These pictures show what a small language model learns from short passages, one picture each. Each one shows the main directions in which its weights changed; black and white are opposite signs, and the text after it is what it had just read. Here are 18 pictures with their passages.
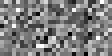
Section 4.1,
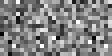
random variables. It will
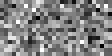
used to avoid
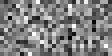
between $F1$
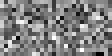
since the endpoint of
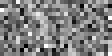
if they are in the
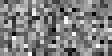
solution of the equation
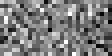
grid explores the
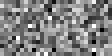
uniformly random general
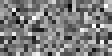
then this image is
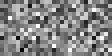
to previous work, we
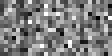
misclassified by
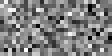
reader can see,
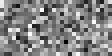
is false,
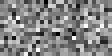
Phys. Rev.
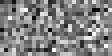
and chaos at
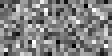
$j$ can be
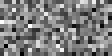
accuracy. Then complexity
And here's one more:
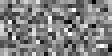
objective functional based on
